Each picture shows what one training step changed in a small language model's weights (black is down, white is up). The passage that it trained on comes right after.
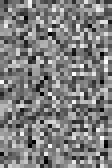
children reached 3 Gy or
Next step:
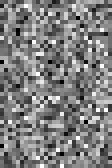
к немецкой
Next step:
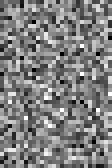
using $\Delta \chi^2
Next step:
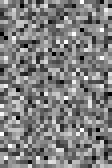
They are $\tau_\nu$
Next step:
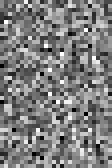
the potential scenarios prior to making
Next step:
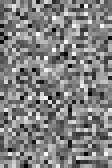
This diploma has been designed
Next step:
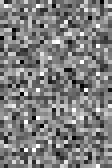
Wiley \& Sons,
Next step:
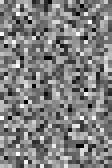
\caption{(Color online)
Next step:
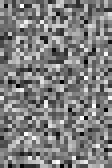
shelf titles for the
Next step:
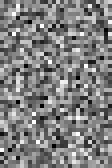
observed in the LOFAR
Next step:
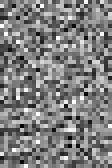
spin in a changing magnetic field using
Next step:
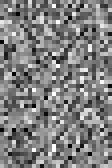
article analyzes typical worldwide
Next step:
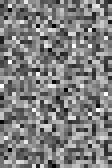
response to the current selection pressure
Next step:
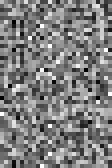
replaced by the form of the
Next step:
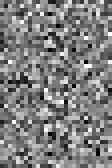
FX06 therapy to
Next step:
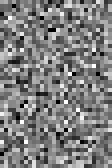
Flow matching, Preterm
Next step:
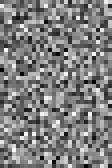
the book's structure, which
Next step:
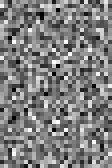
two kinds. While secondary
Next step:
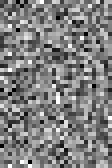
well discrete rotations and reflections
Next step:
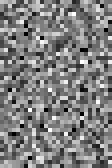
that magnetic properties of europium
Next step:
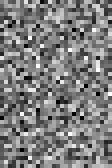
by the estimated carbon content for each
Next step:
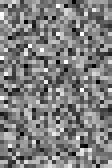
del progetto dal
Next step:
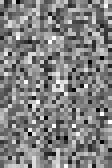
higher aggregation level PID
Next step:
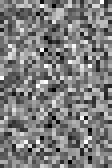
the Stanford AI
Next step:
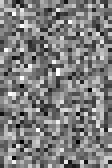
1$. On the top panel,
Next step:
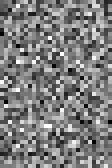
or requirements of the importance of a
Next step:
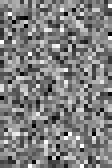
is no larger than this. The
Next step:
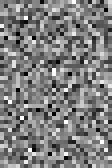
home Mayte has there is
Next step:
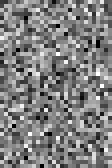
угли Ona tili
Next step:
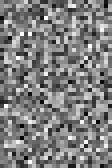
the laboratory for teaching clinical skills.
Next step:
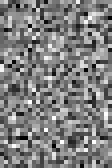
collection of blood bags
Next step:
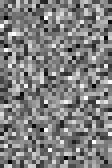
of a network after traffic
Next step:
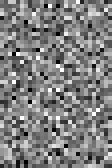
ng pagtataya
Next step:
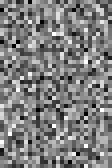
and sliding speed, as
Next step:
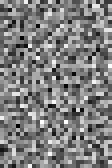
by the nature surrounding
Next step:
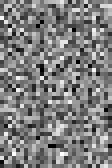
Training and advancement
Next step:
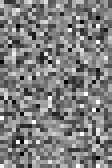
restes - i. Mai
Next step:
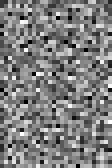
It is stated in [1]
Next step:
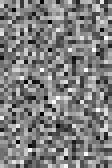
be used as smart packaging.
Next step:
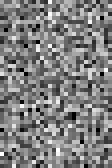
method [25] was applied to
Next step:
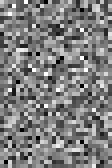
is normalised to the nominal
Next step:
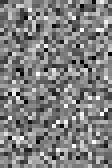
и навыки,
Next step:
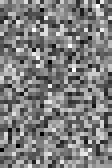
in the large $N$
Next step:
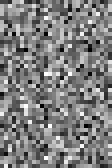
coordenador industrial,
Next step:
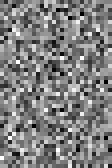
University. Substrate materials such
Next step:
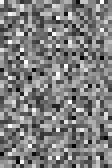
as well as recent machine learning research
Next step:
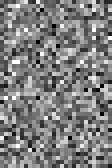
located at the M point of the
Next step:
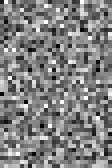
The listed markets in
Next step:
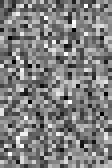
aspecte legendare.
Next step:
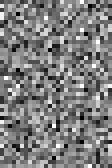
can deduce many other aspects
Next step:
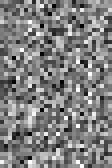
AVC foi possível
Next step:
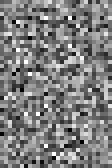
move to meet each other. Then
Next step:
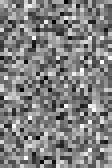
total momentum. Next we change
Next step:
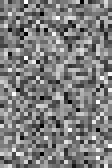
sphere around an axis in the
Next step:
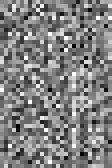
symmetric membrane has no
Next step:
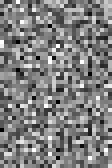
propias respuestas
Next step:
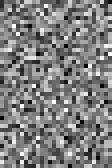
- Hill, C.
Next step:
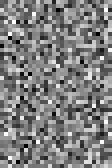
Ibérica*. Universitat
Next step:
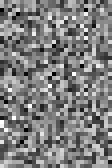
hosting services for local government
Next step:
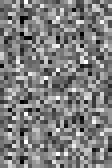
is being delisted from search
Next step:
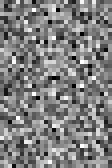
momento en el cual las
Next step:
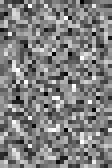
communities. Keywords: external
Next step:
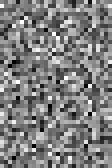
factors greatly influence the pattern and
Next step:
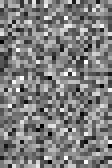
Clearly, metallicity
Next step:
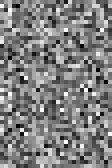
inson huquqlari
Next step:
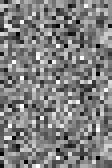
Andijon davlat pedagogika
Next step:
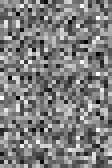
the remaining six symmetrical
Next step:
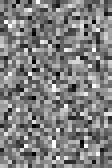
System* The performance measures and
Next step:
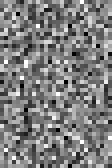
$\D\l$, namely a
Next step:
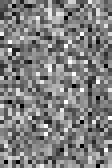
pode ser considerado um
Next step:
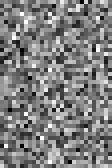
deviates from the random guess
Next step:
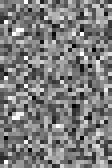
the magnetic field in the wind of
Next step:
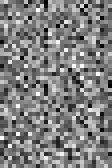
abnormal sperm cells
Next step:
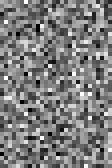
where the last term is the
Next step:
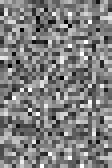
map their receptive fields.
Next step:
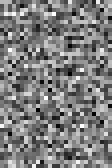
(which is true in every normal
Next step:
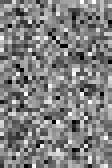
wisatawan yang
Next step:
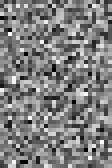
described. Signature Date
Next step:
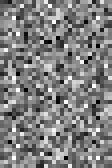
J. Calabretta,
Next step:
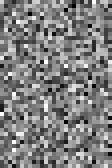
kernel density estimation. To
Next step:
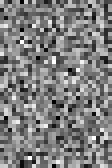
about gpt-oss,
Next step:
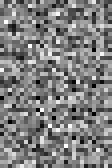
process, indicating that, under the
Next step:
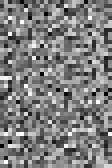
of multicentric or
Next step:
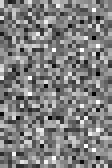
ethanol i.e.
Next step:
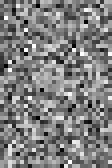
qual se opõe. O
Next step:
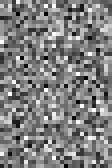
- *Experiencias en
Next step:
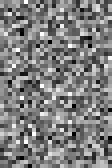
is an ellipse, more
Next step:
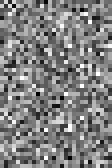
tecnologias de rede
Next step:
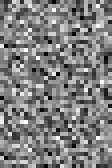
scope of the present paper)
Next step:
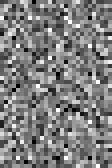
et al., 2011). The limit
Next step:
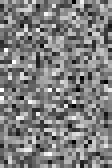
the 2015-16 academic year especially
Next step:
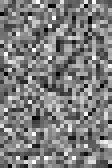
intensive use of technology for teaching
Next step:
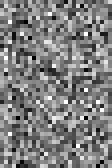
aile merkezli
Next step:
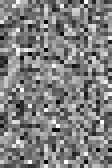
cooling fan is one of the
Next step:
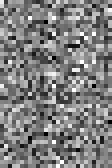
(weed control and weed
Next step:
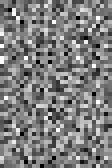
i.e., not just of
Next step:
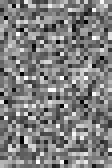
axis is vertical) through the
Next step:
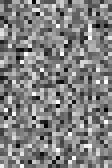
las estrategias. Este
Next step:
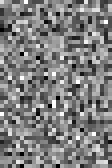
aged specimens were tested in
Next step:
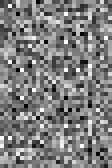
alternativas para aumentar a
